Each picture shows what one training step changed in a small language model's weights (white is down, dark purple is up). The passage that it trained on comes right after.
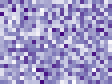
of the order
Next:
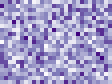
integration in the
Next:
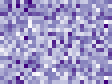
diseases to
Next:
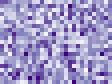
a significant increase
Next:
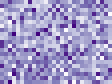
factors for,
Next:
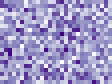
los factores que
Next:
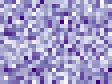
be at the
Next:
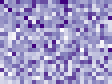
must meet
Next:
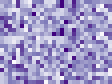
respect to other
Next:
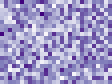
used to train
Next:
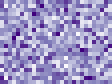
de transformações
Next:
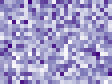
на основные
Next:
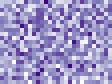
"there was
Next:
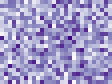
some common
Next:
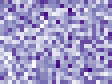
heart sound
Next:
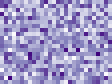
entrega de
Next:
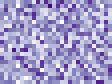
Information on
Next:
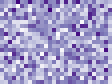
text generated
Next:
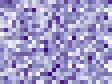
production of the
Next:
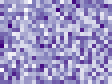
of soil and
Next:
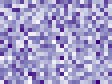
dan minuman.
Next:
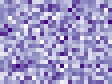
decide to
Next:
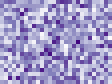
as it is a
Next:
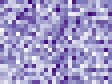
composition and
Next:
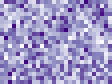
ML are
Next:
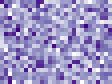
riesgo de
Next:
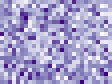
been applied
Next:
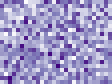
The neural
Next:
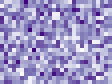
investments in
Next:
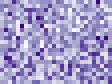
chiqish va
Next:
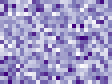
mit dem
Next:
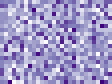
6, que
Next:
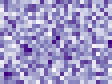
our presence
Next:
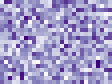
and reduce
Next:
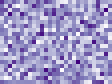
essential for
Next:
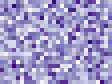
fins e
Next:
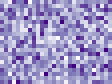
com elementos
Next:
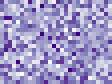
что данный
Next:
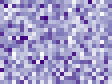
had simple
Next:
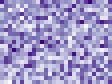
right hand
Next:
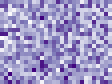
1 Tail
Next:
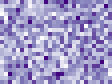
life and
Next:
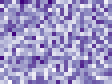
other market
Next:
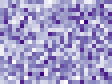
to detect
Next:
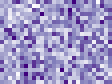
change of all
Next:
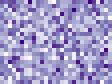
model. This model
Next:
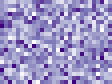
for sustainability
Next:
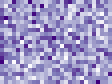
e internação
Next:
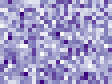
can be considered
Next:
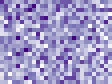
A review on
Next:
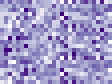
and for different
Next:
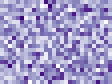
pays à
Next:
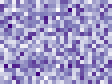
kids have
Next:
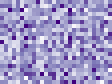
of height).
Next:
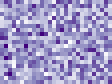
berish olgan
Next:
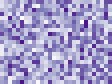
to fly into
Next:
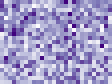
banks from
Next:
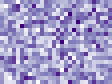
traditional system
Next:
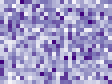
the daily
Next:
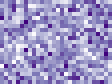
DMF was
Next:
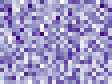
Chocó –
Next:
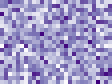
in patients with
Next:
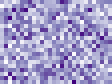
L, Li
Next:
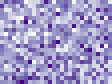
The improved
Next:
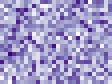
persiste un
